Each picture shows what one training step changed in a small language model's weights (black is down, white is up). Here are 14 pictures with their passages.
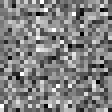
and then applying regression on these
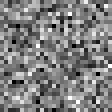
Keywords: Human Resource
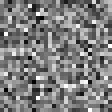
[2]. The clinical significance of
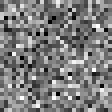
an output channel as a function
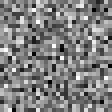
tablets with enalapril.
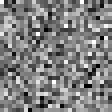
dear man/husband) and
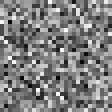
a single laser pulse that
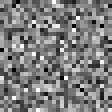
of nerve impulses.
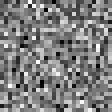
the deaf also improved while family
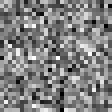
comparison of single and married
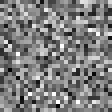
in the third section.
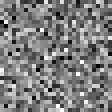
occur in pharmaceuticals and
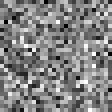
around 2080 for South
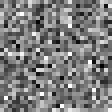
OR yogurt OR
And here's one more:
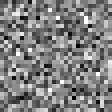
for Relevant Departments Figure 4
